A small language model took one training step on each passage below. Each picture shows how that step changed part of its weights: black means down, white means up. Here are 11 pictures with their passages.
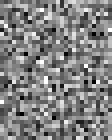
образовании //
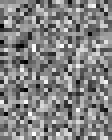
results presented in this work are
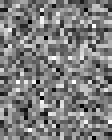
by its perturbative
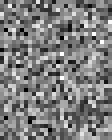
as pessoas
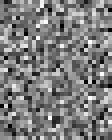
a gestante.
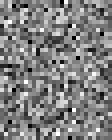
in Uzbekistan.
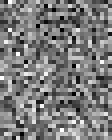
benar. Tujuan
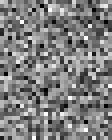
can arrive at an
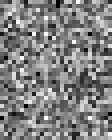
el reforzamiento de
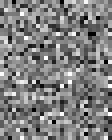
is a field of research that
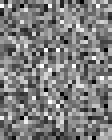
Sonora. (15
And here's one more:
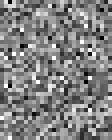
sections had appeared on
